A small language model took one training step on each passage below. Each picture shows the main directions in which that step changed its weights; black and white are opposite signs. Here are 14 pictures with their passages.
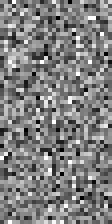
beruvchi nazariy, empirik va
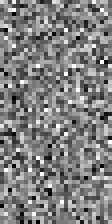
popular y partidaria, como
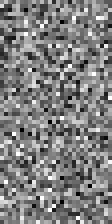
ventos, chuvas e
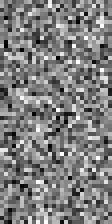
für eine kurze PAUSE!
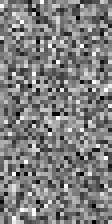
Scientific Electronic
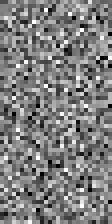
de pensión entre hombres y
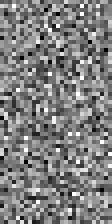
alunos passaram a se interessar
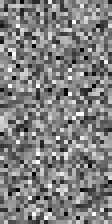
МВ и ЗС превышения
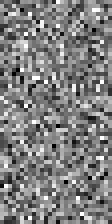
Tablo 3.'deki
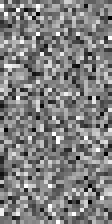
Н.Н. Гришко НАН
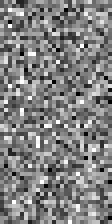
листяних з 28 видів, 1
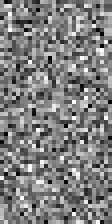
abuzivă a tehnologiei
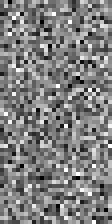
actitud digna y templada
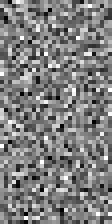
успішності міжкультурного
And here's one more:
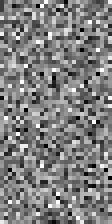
заломлення стало,
